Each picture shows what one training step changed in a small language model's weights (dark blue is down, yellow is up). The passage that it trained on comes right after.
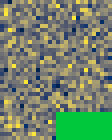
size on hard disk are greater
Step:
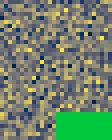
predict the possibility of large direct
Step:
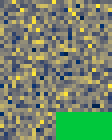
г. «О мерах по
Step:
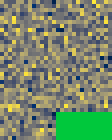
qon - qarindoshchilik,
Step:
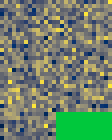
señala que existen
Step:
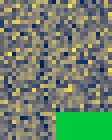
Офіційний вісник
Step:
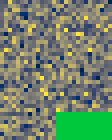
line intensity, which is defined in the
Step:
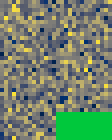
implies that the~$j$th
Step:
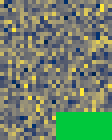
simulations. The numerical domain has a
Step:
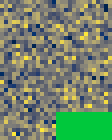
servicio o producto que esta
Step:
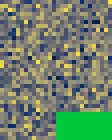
и выраженностью
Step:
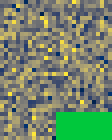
necha asrlardan buyon
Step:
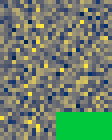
line.} \end{figure} The real part of
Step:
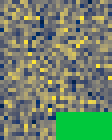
los modelos de desarrollados
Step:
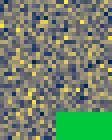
component is approximately conserved in the
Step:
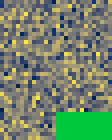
o‘tkir quroliga
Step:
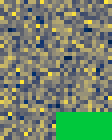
system of creative industries is
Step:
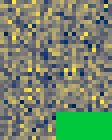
(USA) était due à la
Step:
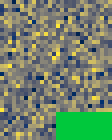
«Не красна изба
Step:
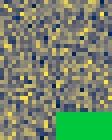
eliminating excessive noise
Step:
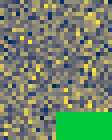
provided the corresponding part of the interfering
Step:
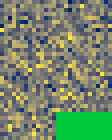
restées le plus en hauteur
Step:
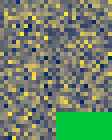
annotations in the context of another
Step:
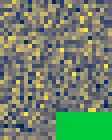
\ee where the indices $i$ and
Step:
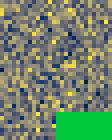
in Coulomb explosion of
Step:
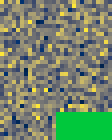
Cha, and DoAr 21
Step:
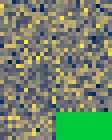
far-UV radiation field near the
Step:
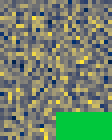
XX asr birinchi choragiga
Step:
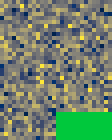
nuclear quadrupole
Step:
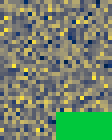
to be axisymmetrical and make
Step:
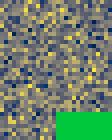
reduction and performance improvement. A
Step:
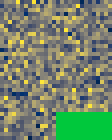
Kunci: Perkembangan,
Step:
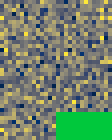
\alpha]$. A similar strategy can be
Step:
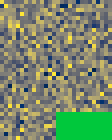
, Harpreet Dhillon ,
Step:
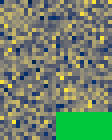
flares with large amplitude do not
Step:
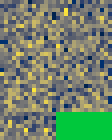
hukmdor sifatidagi,
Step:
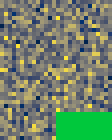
note that all scenarios which mentioned
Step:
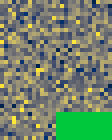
issue of IBP reduction: we
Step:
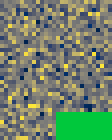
Sweden} \vfill
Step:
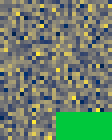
Граудина Л.К.
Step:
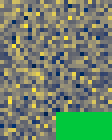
dealing with `theories without
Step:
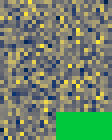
na koje ciljeve
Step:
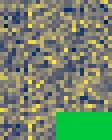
Caño Paijana 50
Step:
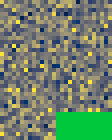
via the AGN coronal line
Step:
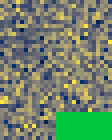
both qualities can be represented as
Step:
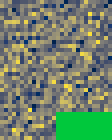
and $\varphi_{\bar{p}}$) are defined
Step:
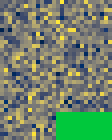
reforçada por Maurício
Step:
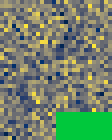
tanto oficialistas como
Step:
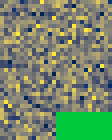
inovasi, 2) memberikan
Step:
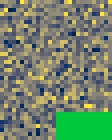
SiO$_2$. The integrated
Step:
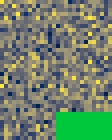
to finite temperatures, such proteins along
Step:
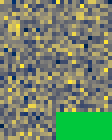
pembelajaran sejarah
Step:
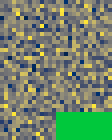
С.С. Єрмакова.
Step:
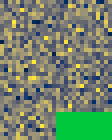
Plumb, J. P.
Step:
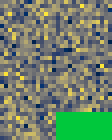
the H{\sc ii} regions, we
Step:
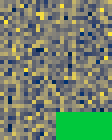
вдруг объявят,
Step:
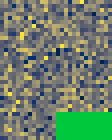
graphs in real-world
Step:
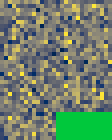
be less massive or may not be
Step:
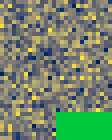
$p_d$ depicted by the
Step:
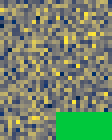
\medskip It is a
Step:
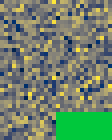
has a line-of-sight velocity that
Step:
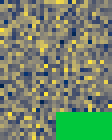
IA para actuar de forma
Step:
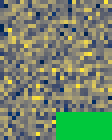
напечатан целый
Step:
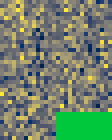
the generation process reverses the forward
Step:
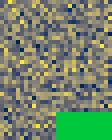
historias de agustinos
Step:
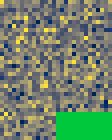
Although its 0.54
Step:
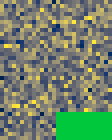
individual resonance and the
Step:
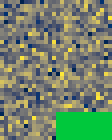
Blockchain could reshape
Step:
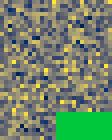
source with a given spectrum and fluence.
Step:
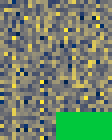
Наҳв. ТА. IY
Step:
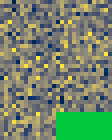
el IE DIRECTIVOS
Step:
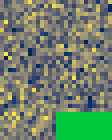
with $S=1/2$, then becomes
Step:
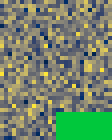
o pobreza, una sociedad
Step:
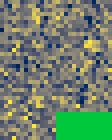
value of this splitting in the quenched
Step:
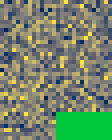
of the maximum cable temperature and the
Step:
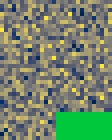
foi possível relacionar o aumento
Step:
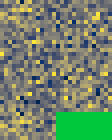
signature schemes. Under a quantum
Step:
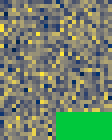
unified with inflationary era.
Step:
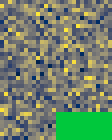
SM effective operators are local, which
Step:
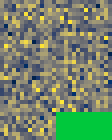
oʻzgarishi bilan
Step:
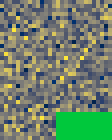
in the main text. In both cases the
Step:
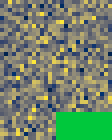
normal to $\mathcal{S}$ along the
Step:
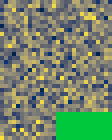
average grafting density of PEG on
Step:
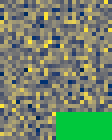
бирликларига эга
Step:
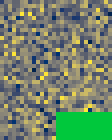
la colaboración prestada por parte
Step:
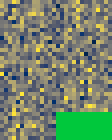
Struchkova. M.:
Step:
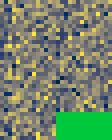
заключается в том,
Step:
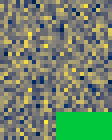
bola xohish bildirgan
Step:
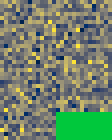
keng o'rganilayotgan past
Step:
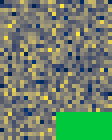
repeat a nonoptimal procedure
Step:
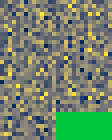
*Bayesian Network*
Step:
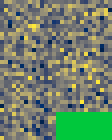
at the edge. \section*{Code
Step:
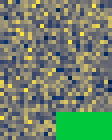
and the mass flux $\dot{M}$. The
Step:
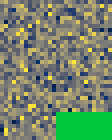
et/ou une bouée
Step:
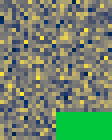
здобувача освіти
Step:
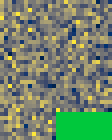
sessões. De forma complementar,
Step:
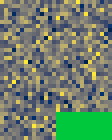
is possible that some of the 200+
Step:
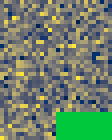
perhaps related to winds.
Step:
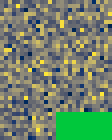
existential foundations of human
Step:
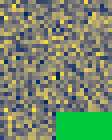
mai bune de gestionare a
